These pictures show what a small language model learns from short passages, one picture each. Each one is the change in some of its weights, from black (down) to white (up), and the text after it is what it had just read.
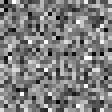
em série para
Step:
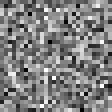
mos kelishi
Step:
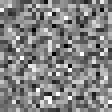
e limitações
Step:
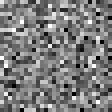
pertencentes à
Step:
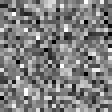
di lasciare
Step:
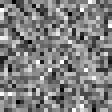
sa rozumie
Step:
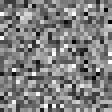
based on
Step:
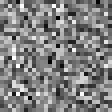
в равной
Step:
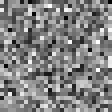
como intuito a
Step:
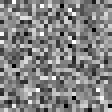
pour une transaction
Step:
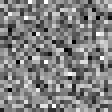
entre clases,
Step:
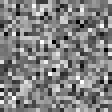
puede derramar
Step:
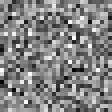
of translation.
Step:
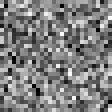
komen niet in
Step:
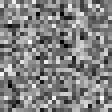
neemt de
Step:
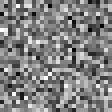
de um ambiente
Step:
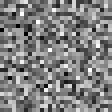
normalidad de
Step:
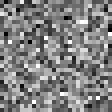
tuzilishi va
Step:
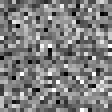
e estudar;
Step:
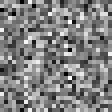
ámbito de
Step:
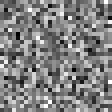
na busca
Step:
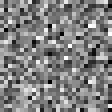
yang di bahas.
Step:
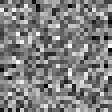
fetal é
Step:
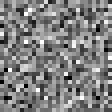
of Molecular
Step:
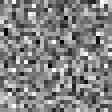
десяти до
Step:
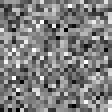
del fatto che
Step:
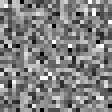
no duda en
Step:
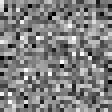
boshlar ekan,
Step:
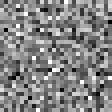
os processos de
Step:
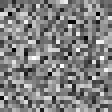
als auch in
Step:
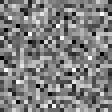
contribui para o
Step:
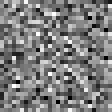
vigorar é
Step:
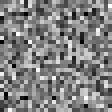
romanida til
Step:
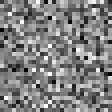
de pós e
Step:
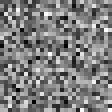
daun yang ke
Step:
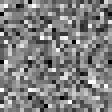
dan berfungsi
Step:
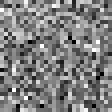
сводились к
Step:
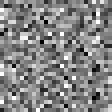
про те, що
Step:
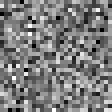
untuk baitul
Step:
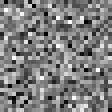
bosqich -
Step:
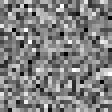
projeto da
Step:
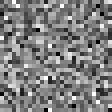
realidade não com
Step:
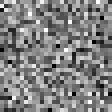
Что есть
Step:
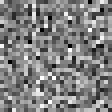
que no había
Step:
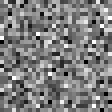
dedi Karim
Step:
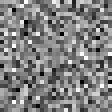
los objetivos
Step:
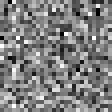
деятельность как
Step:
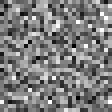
material cultural
